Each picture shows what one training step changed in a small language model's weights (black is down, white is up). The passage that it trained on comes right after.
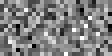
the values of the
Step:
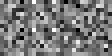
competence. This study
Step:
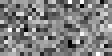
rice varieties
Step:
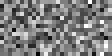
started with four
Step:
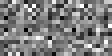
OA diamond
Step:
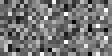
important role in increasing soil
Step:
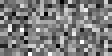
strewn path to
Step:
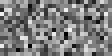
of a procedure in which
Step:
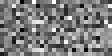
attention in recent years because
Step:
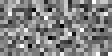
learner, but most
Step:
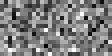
that the simulation model which
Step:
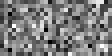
giving to know natural
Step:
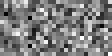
so. Appeals
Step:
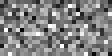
These results have been
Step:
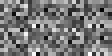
on the environment in
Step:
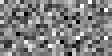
presented in supplementary
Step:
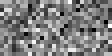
of human activity where the
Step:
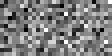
soil was dried before
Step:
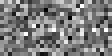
on Communications
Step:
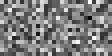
shows that meaningful
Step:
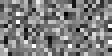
map, it
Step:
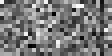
(pn) and
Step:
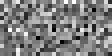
obtained by experiments on
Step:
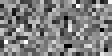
also reported a low
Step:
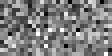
to show new policy
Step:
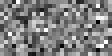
into two major groups:
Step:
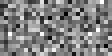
Spain Corresponding
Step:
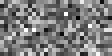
elective and emergency
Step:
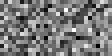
in active changing of
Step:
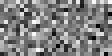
different websites.
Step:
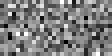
areas in physics,
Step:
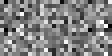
statistical significance of the observed
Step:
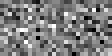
These lateral stems
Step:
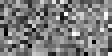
to other countries.
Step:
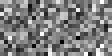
of treatment is called
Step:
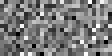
cluster. The
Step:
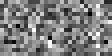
the Lapland study
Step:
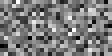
into our research question
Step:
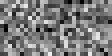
states that a board
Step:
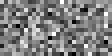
the province of just
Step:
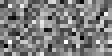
same household was
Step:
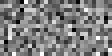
Accordingly, there is
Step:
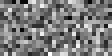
Akaike Information
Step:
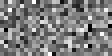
than the table value of
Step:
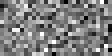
Temple with various
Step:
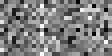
result suggests that
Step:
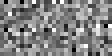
achievement in economics.
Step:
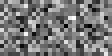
in the interior
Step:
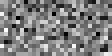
The COE for
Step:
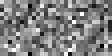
of X with the
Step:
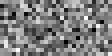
2. A method for
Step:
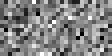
stakeholder expectations,
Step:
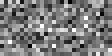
improvement on immunization
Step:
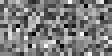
the Eurodoc
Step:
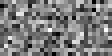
Based on these data
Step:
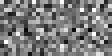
being trained to
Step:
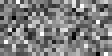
upon to adopt
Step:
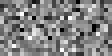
The results show that the
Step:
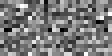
(number of
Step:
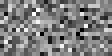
choice about providing resources
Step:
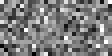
high prevalence of
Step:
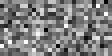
tone of society.
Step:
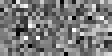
with False
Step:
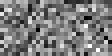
of the correctional
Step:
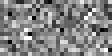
choosing the right
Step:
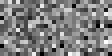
there to help participants were
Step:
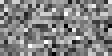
obtained from all individual participants
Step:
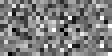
productivity in public
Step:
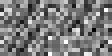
of the associated production
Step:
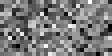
throughout this report for
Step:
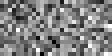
ensure the integration of specific
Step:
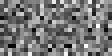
clinical application. This
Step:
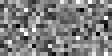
the consumers. The
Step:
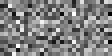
case-control study
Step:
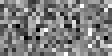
the components present in
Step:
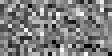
image and film processing
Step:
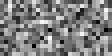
thinking while training is
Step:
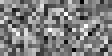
is suitable in partial
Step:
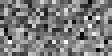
to the meeting of
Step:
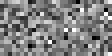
a second study by
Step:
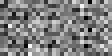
current regulatory
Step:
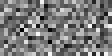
and the use of materials
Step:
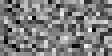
a new wastewater
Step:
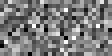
and point to the
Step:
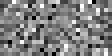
Patient data.
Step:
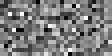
Thus, the null
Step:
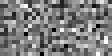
7c. Figure 8
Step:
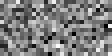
need for further research.
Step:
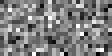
Analysis on Genome
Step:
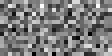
generalized to predict
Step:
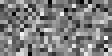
capita consumption of
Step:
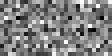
if the prestress
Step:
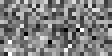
illustrates the end
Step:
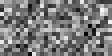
of plant extract are effective
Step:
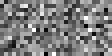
sample, and often
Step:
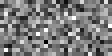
a key to economy
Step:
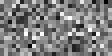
caused their death.
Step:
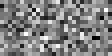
c is satisfied by
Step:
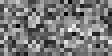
the heart,
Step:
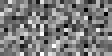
and Total funds
